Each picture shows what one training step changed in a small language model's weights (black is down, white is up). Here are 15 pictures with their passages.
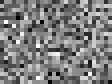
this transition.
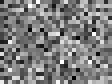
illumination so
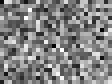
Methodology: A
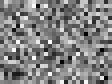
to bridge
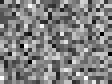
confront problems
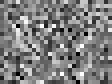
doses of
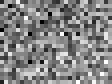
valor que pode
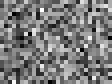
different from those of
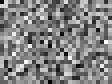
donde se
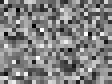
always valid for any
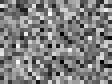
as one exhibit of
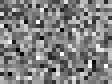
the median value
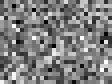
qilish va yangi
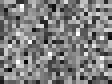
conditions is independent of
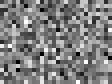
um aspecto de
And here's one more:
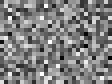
into the definition of
